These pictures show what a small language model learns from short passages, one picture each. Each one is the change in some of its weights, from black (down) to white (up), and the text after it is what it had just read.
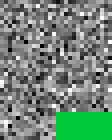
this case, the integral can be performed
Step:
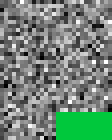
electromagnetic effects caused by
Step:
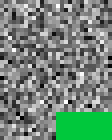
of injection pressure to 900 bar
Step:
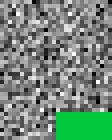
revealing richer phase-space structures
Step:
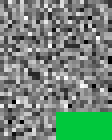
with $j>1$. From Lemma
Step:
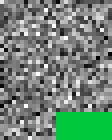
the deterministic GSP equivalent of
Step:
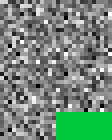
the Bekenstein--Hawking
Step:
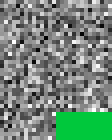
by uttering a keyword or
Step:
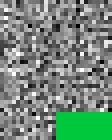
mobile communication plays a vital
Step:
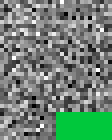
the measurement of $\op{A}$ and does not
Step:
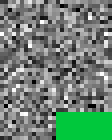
reduce the number of singularities and
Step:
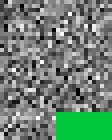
based on the fact that the initiator has
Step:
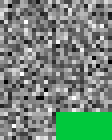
et al., 2013). In an investigation into
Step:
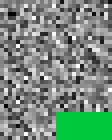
extract the angular coefficients
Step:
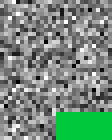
lab with conditions mimicking the
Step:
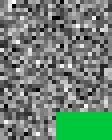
INEC's activities do not
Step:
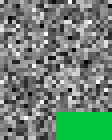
Although not minimal, the improved
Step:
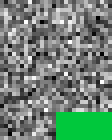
\ref{lemaGeneral}, and we can
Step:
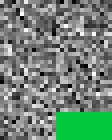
the three different $Ra$. For all
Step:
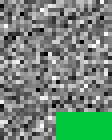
vertices are the same as they were in the
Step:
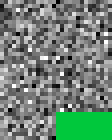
small stiffness parameter $\epsilon$
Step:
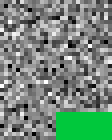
in the Z basis. We use a
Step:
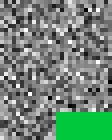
Physique Subatomique,
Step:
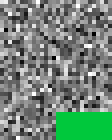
properly.} \label{fig1}
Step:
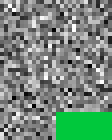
should comply with all the legal regulations
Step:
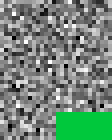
decompose a fading coefficient into two
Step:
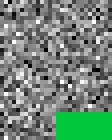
$v_1$ via a nice path
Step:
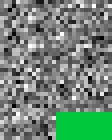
the metric. Indeed, the
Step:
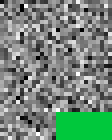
words in relation to the age level.
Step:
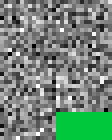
work of art. The advancement of
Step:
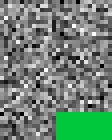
[Mu] and Sudbery
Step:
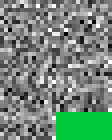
the ground state energy density of the periodic
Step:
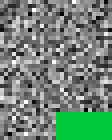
transpose, the conjugate, the
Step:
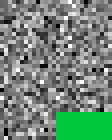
pick one such translate that belongs
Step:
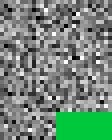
properties of ladder materials have
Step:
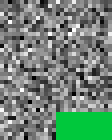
surface and excluded the cell-matrix
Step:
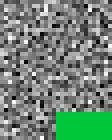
gravitational waves, *Phys.
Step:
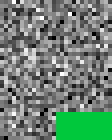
50 to 5000 and found that the increase in
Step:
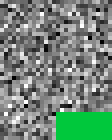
Education provided in School is
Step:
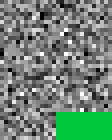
\naturali_0$, and either
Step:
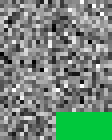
identify the boundaries of $X_{\rm
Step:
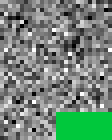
3. \end{equation} For future
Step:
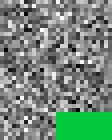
in our experiments. \subsection{Fitting
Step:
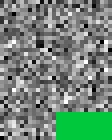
is the measure driver for collaborative
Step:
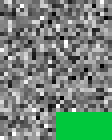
bouquet for the framed link
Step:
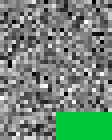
not serve the purpose of data
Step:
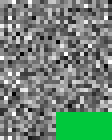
with the bound ligand atoms. The
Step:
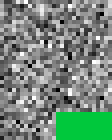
is decreasing thus the set $\cap_{\beta
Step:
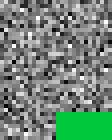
{\em Psychological Bulletin},
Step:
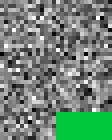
that coded subsample (see Methods
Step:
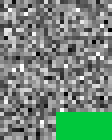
bounds a disk disjoint from $k
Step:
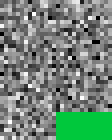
of street vagrants in
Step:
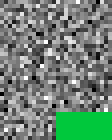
this section, we have used the following inequalities
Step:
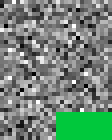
ensuring compliance with ethical
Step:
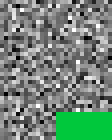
to set financial goals (short- or
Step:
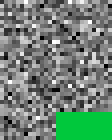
- [6th EU-Asia
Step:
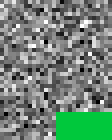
side trade is much beneficial
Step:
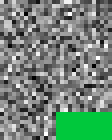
is a floating normalization parameter, and
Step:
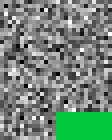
score compared with residents ($P =
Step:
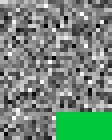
correlated with the state of the measuring
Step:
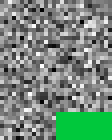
an essentially binary function. Set
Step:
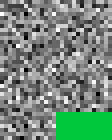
$\left\vert b_{2}\right\vert
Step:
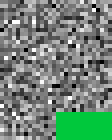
whilst still executing as part
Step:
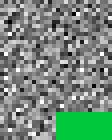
a structured method for identifying R&M
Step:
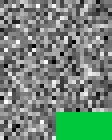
the atoms involved: Be
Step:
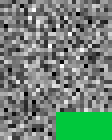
can operate at a temperature 45 ° C
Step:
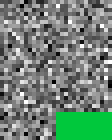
additional kinds of characteristics, which in
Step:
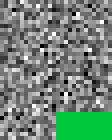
It can be seen that for higher rod
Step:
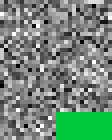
$cP_{\mathfrak{0}_B}$ are the
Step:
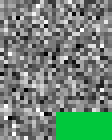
of circulating mediators or
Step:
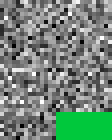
fixed except the amplitude. In the
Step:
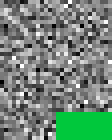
VI. The values of the main components of the
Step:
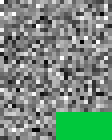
(EFA) results are analyzed for
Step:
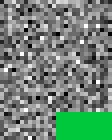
practitioner-led DV risk
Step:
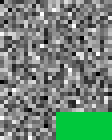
preserves the alternating excedance structure.
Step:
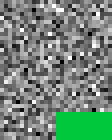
between responder agencies. The article
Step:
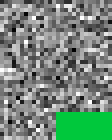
three dimensional separations are a stellar
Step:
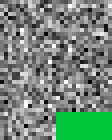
calculated as the area of an ellipse
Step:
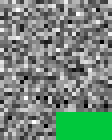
adaptation of Igbo traditional
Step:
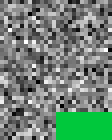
sleep, the receiver remains
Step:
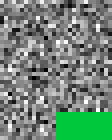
airplane and transition modes for the
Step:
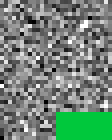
we often call QR Code or can
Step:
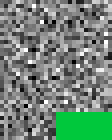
nontrivial bounded domain in
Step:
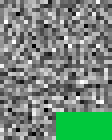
trick of ``nudging''
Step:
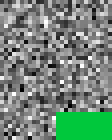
9 and this helps to offset a
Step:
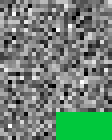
r^{-2} , \end{equation} where
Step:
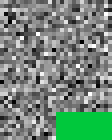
sample) are shown by the black error
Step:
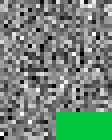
Eq. (\ref{CI}) and Eq.
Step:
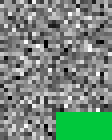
Here we only analyze the first term
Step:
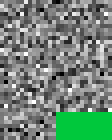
crystals that is used to measure the energy of
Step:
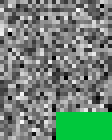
origin of second dorsal fin
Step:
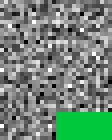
were efficiently constructed using high quality
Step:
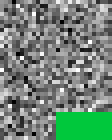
\beginpicture \setcoordinatesystem units
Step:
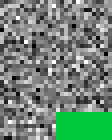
via the natural ranking loss
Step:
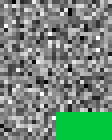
clusters whose velocity
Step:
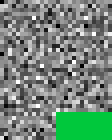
the SM3 level now seems possible with
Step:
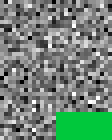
than reachable by other methods. These are
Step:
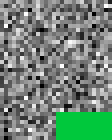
be used to make up the permanent network structure
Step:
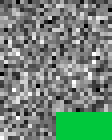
of the gas molecules, observed between R
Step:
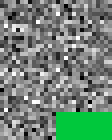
to prevent exploding gradients,
